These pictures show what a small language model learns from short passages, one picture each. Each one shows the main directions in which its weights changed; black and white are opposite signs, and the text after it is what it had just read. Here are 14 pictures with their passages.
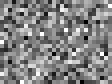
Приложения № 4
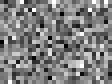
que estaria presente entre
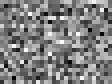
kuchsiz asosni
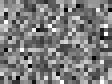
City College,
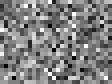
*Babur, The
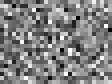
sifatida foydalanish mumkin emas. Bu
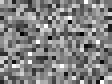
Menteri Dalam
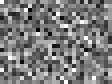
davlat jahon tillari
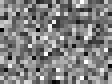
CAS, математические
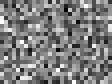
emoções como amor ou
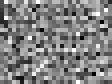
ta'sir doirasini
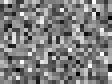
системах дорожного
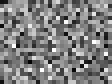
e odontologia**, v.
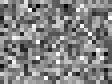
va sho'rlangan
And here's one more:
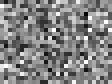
поставилися до
